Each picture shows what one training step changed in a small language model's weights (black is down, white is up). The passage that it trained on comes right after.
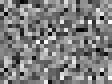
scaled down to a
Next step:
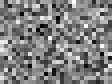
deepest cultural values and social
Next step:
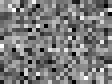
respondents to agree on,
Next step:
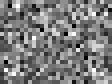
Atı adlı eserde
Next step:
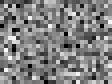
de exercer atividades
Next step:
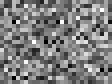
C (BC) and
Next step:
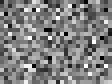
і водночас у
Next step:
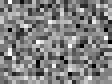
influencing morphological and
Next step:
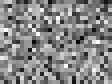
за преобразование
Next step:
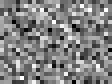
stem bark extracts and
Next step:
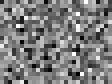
natija beradi.
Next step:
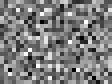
License: © The
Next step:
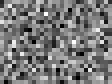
boshqarish - tahlil
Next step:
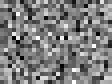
atingere dreptului
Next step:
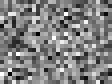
hanya masalah teknis
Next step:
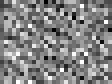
CAPACITY OF
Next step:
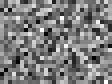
the nasal cavity
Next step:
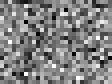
trust at these different points.
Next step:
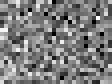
de l’image comme le
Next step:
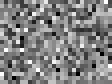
mm anuales.
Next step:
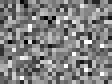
the RDMKit
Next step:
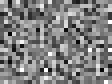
as well as interacting with
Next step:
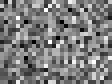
revisão sistemática da
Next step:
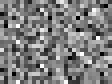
for increased musical variations,
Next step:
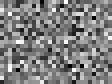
yang dapat langsung
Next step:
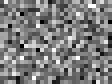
Shore, L. M.
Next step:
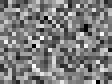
7b evidences a slight
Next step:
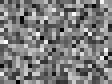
el divorcio.
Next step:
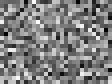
of motivation – signs,
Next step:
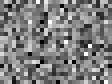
l'attività di
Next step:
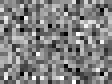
and filtered. The
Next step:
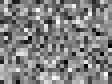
code of conduct as
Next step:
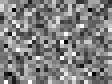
в Україні
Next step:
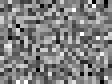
a way of appearing without
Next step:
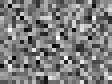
profeta em relação ao
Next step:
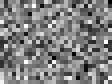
Rhea, the reaction
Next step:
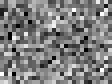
Japan, a country which
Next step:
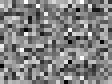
export revenue,
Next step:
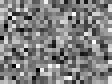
blanking period,
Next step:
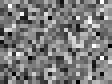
chief Editor
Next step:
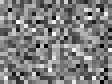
this work, we investigated the
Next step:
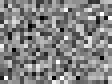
an individual SCS's
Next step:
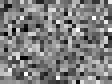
10. Materials'
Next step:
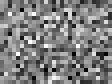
Network (NDE)
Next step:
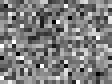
infection in the immune
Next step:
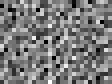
Equal Opportunities
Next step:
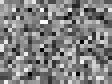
desert-like situations
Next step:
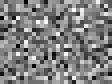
the Irish Seafood
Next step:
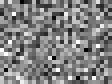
energy helps in the development of
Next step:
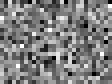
students should learn from them and
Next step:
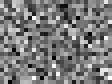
organismo en el primer
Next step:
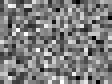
rather than as fiction
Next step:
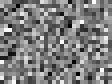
Local Government in
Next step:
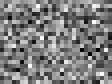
We suggest practical ways
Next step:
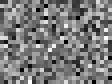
Lira Felipe;
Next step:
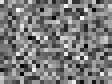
Hamburg: VSA
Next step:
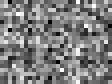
uraian yang telah
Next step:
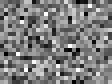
cost, and minimal secondary
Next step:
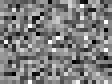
проти нього
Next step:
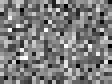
Change Drop Primary
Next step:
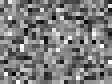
increased, a positive increase was observed
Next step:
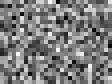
ofrecen puntos de
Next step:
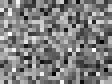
thoughts concern upcoming
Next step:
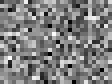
que se han llevado
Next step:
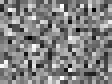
and how they can possibly
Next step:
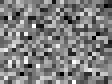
littérature sur les conditions
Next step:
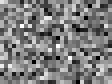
five learners in grade
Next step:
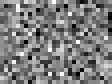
path of yoga. The
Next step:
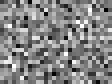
o melhor conteúdo
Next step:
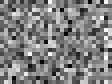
mempercepat proses
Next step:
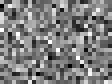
are unrotated and
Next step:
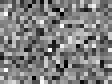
STEAM ta’limi
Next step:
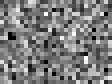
como la automatización
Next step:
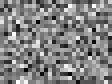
the effects of geometry of
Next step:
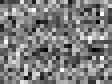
Si aparecen
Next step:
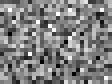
comparação realizada pelo
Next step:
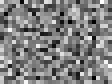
metaphors in this study.
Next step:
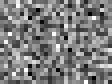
anomalia surgida
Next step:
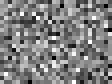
who are from 10 to 15 years
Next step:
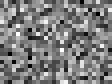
4-6 классов
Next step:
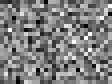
no gender effect and its interaction
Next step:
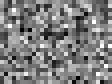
issues concerning personal matters
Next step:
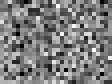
qiladi. Bularning
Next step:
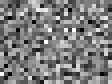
fiecare dată,
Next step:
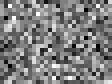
York University, NY.*
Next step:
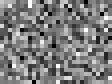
stratification, and
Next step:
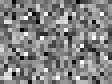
for executing the
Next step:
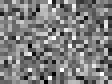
Technology Causes
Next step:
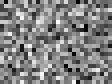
transfer model. The results lead
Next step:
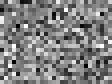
account its features can use
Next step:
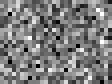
Marine Science, Sam
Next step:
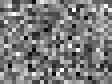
la «realidad»?
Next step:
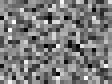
ega. Qishloq
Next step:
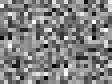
that the sliced spectra
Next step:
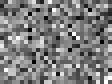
features (n = 25)
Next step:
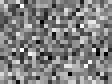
items questionnaire and
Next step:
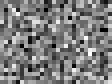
va yo'naltirish,
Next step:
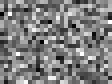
as denial of service and
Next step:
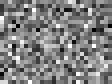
A deep transfer learning approach
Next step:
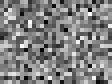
Flip PDF
